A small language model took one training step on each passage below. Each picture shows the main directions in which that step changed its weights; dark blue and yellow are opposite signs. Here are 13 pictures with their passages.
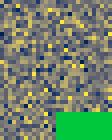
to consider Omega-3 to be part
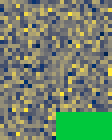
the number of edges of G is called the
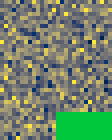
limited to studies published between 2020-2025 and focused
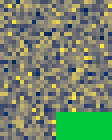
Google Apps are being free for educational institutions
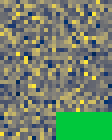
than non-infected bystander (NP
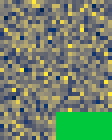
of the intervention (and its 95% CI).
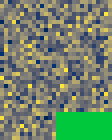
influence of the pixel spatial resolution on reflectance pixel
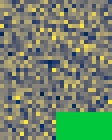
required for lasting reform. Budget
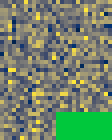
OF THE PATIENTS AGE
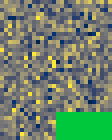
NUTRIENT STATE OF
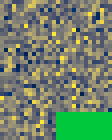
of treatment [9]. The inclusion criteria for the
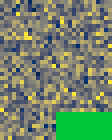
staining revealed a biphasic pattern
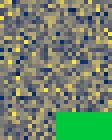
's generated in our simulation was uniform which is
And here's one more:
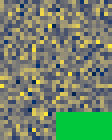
location, location estimation, intelligent location identification.
